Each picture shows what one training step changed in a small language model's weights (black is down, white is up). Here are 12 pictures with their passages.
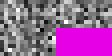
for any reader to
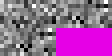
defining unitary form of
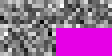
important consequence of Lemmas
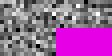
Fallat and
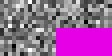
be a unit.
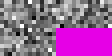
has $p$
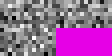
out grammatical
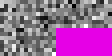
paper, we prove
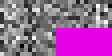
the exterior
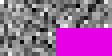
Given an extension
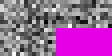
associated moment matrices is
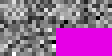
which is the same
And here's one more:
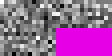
C^T C
